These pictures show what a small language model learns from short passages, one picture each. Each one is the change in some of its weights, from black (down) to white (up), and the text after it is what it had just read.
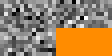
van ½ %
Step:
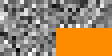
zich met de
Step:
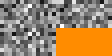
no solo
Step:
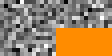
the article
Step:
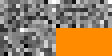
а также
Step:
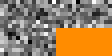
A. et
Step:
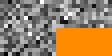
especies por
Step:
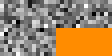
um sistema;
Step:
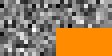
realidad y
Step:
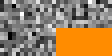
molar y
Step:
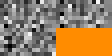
cuidador con
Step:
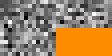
e abortos
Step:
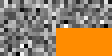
ve mezun
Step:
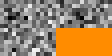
las personas
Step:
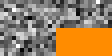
foram então
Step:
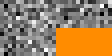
de 4% em
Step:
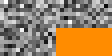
contre le
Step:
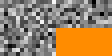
contexto del
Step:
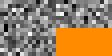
o aumento
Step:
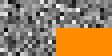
o seu
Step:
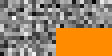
сфере с
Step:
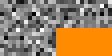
de políticas
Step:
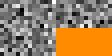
bir xil
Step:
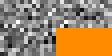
de arroz
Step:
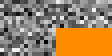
insumos y
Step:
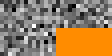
de Dados para
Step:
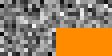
real e o
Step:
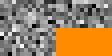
ер ости
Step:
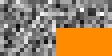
no artigo
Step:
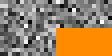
y social,
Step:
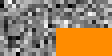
campo de
